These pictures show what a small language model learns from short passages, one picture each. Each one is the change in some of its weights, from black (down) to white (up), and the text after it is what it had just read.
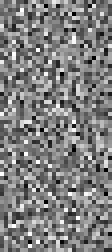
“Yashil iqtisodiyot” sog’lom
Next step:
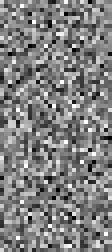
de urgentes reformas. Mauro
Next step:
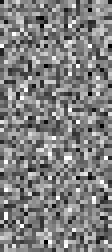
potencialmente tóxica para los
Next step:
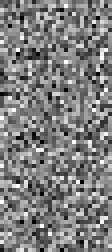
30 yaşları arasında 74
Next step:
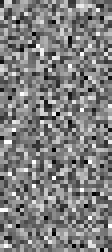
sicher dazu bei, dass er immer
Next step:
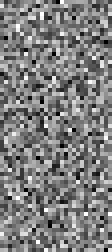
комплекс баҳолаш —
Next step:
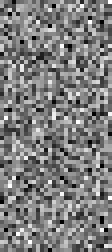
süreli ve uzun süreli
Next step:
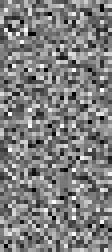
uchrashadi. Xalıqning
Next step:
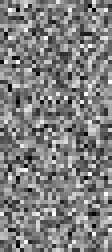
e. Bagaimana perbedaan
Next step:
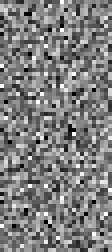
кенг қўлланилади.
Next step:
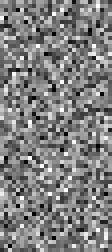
âme. Eudème et Marinus
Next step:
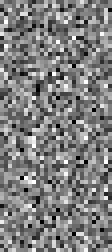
для управления системой качества.
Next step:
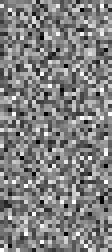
др.]. Названия грибов
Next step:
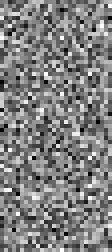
parti d'extrême droite
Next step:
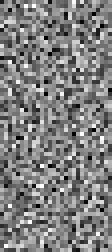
می‌نامد. گفتنی
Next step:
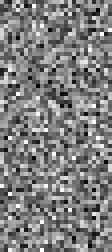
Создание видеofilmа может
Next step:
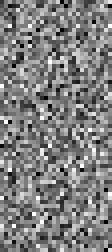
І. Кучмака, Є.
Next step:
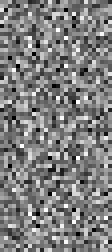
дис. ... д-ра филол.
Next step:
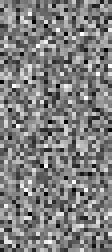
и засекает длительность логического
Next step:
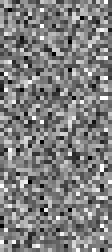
a visibilizar y valorar el conocimiento
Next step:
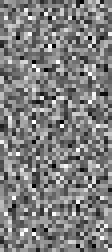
naslov raziskave*: ?
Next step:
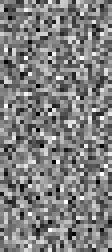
Еремина, А.Д.
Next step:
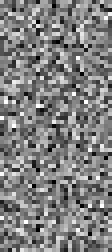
Normurodova, Sadoqat
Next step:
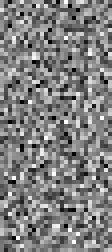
хрещення ними своїх
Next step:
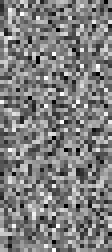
para disponibilidade de recursos financeiros
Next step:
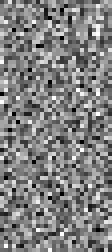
Адрес редакции: Республика
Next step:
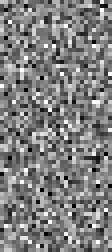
mécanismes de traitement des
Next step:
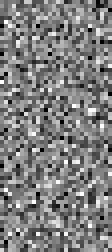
les atomes d'hydrogène
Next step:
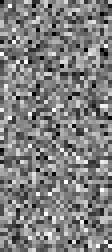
o'tish, chiqindilarni kamaytirish
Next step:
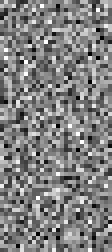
na detecção precoce desses sinais
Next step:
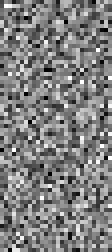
asarida qo'llangan meva nomlari hamda
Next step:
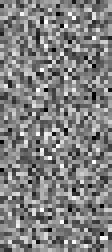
qilgan. U bosh qoʻmondon
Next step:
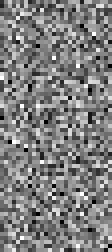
ta'minlashda va huquqiy tartibni
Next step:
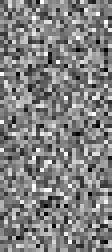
de gouvernance d'entreprise :
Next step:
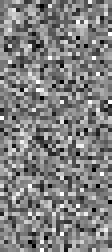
but de fournir ¹
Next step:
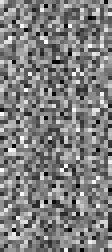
INTRODUCTION: an
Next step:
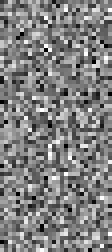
la suscripción de contratos de
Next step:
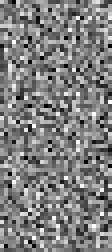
para provar a infração.
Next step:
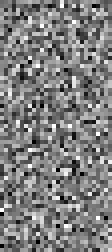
вартість підприємства на новій
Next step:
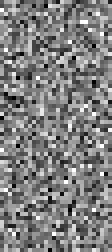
Informationen über unsere Gemeinde finden
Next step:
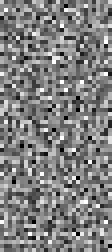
ни технологически. Главной
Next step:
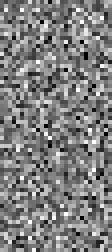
kuchlanishi kollektorda
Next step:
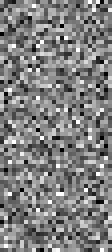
és tegyék könnyebbé
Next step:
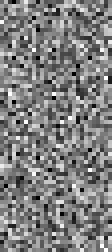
Ma'murov B.B. – Doctor of
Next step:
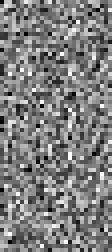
asistido por tecnología, como factor de
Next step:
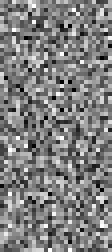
displásicas e malignas, além
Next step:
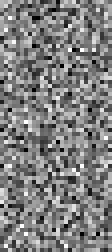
de Blair", de Eduardo
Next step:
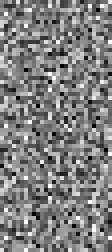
ИДЕИ В МИРЕ. –
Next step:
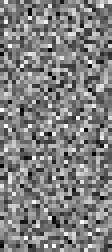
demakdir. Google hodimi
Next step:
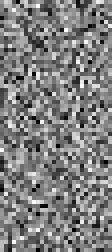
(2019) esa temir yo‘l
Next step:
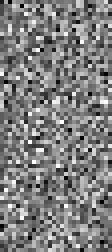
neutralisme consiste à ne pas
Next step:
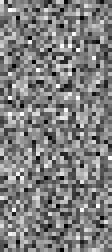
desta ligação o seu primeiro
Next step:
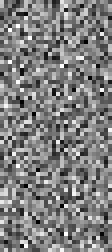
кишига фақат "у"⁴
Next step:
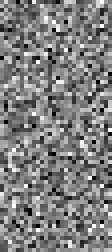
material aluminium Gambar 16
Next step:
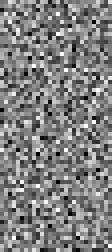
задовольняють прагнення людей
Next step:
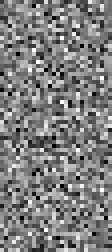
xos mintaqa uchun o'sish
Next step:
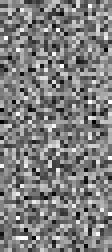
анализа затрат. Это
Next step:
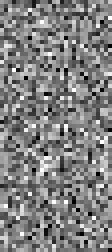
из далека није се
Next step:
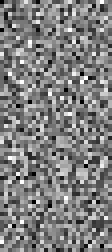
terdapat 14 peserta didik yang
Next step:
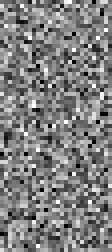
visual metaphor and thus drawing
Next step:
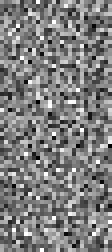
dos Santos Nivalda Santos
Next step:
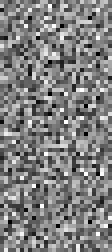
как и греческие (кроме
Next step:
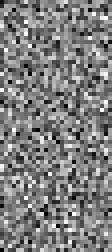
ifodalaydi. O'zbek
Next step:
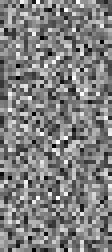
em LAZARUS para controle do
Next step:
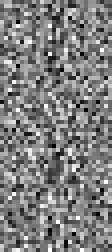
Ayting-chi, bugun
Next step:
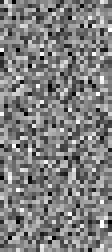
estabelecido como objetivo geral deste
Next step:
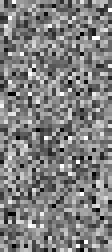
susceptible, very less
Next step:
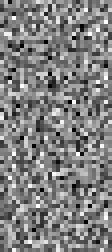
kostensplitsing (splitsing
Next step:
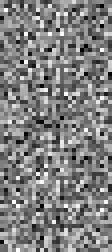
объектларни ҳам ўз ичига
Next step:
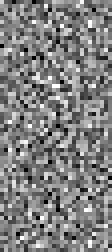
com os vazios, com a doçura da
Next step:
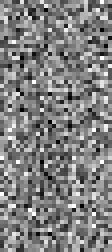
medio ambiente: un acercamiento
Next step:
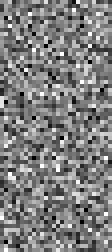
etwa das Stereotyp der
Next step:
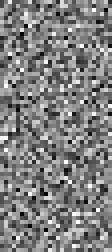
в контексті сталого розвитку та
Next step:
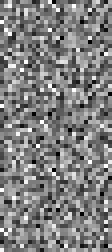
orqali 500 ming nafardan ziyod
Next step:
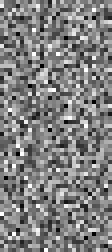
вполне справедливым, однако
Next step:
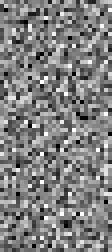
de ser diagnosticadas, de consumir
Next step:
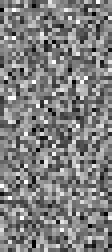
Poderes é independente,
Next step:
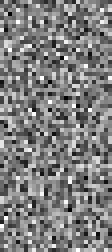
Veri Analizi Rehberi*.
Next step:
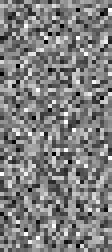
vyjadrenia k veci
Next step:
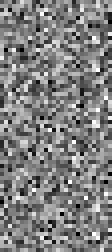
qo'llaniladi. Tebranma
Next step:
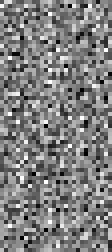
қисми ҳисобга олиниши ва
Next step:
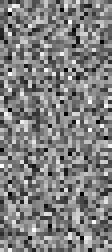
yondashuvlardan foydalanish iqtisodiy
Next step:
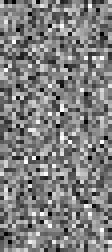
Каразина. История и
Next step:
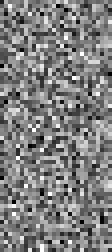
yo'l ochib, mustaqil
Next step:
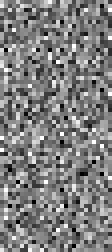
алекситимії p* ОГ1
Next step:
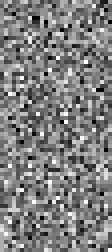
pour les écoles de tenir compte des
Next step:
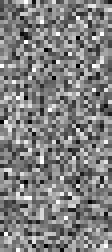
pode ficar à mercê da
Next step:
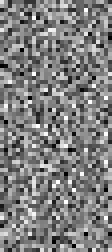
жидкостью. Наиболее
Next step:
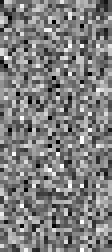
dans la mesure où plusieurs
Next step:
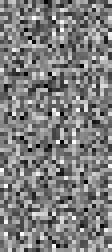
богатой архитектурной и
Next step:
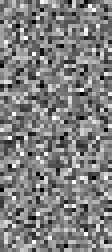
особенно подтвержденной при
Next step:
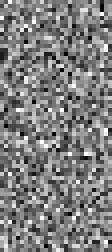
Ulrich poinformował,
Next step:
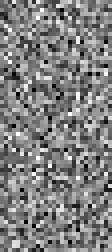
klubga yaxshi psixologik
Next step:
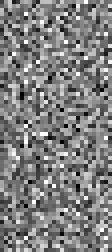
yoshlarning ish bilan ta'minlanishiga
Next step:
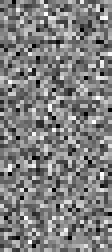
Martinez A., Speranza M.,
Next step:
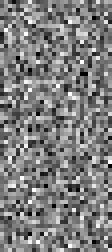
otros usuarios a través del
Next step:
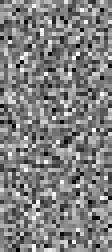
artigos constitucionais da lei fundamental,
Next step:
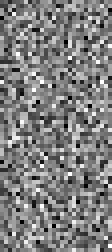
resurslarni tejashdan iborat.
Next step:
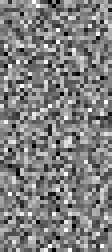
на всех этапах образования в Республике
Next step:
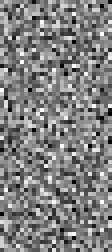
обществе Нестора Летописца
